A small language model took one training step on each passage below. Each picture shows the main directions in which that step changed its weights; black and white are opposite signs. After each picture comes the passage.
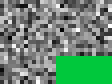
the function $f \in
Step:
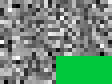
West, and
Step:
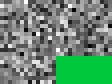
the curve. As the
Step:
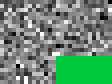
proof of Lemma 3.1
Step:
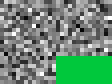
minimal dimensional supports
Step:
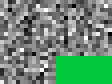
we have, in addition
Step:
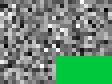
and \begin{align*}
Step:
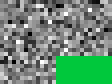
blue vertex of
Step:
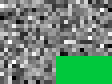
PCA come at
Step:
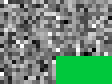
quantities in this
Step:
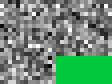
clearly enough
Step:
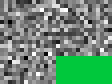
via the bilinear form
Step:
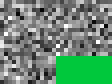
prime to $b
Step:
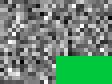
ANR project
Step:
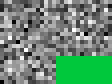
\mbox{for any
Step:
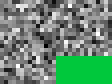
$IIa$, since the
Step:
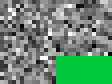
of polynomial mappings,
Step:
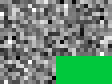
Progress and
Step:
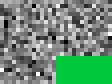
3-manifolds with
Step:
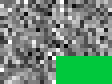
the fact that the Lie
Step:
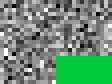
and overshoot of
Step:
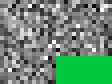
attached to
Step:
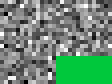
outer cycle of
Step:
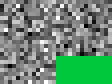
very precise
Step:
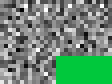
is tilings of
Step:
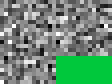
Ou, \textit{
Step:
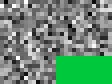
confirm the
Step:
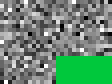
and the introduction of such
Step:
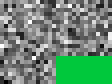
quotient of ${\mathcal
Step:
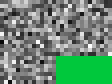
the collection of
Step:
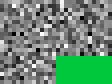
formulation of the
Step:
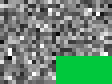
\leq C \Big(
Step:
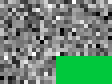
short exact sequence:
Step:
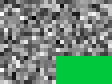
exponentially for
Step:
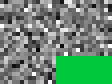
isogeny classes
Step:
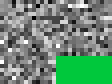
if (and only if)
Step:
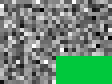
of super-uniform
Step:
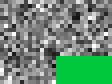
by allowing each
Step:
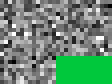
With arguments
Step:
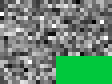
\end{equation} In
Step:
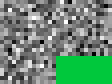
set, then it can be
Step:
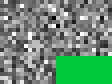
canonical realisation
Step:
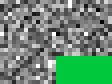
and so does the solution
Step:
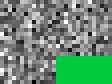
implementations. For
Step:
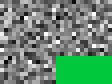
definitions for the
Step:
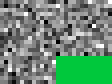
If $E\subset
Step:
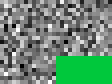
and Roller
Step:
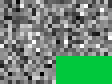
lien entre le
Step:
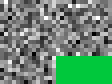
for $r$), we
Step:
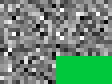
where the determinant of
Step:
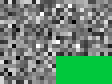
small variations in the
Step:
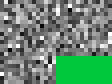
dx dz ds
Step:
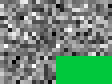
to the quotient
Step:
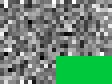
other hand, as we have
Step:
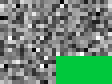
equations from dc to high
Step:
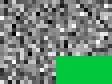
The result includes the
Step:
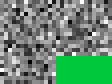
one step further the
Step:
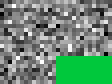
v^2 + \tilde
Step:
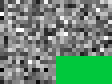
\end{equation} such
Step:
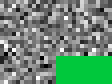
the references
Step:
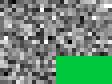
\left\{ \left[
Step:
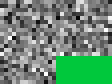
think about
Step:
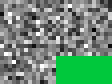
$\bar b\in
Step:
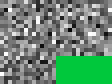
results. First, when
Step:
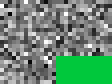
Clearly equality in
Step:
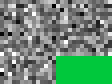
We need to bound this
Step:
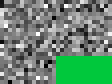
is inferior to
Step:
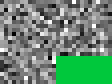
where the assumption of complete
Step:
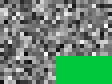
compact hypersurface with
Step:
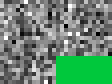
radial form of a
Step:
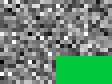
determined by the
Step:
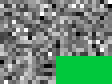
Let us note that there exist
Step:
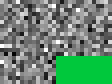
is shown in Figure
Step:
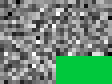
defining $\psi$
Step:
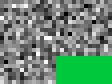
every $\Phi \in
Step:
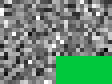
a first-order
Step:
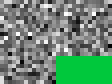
duales.} On
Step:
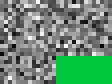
of $W$ of the
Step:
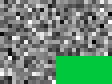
the second line is nonnegative
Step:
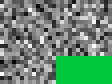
but also because the
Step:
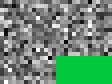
account Corollary
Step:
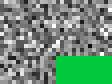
from generalising directly
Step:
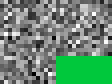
in $C$ are
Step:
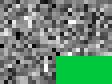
can be written
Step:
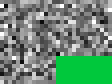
entity stays in
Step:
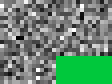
the left or to the
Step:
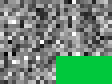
/ instability of
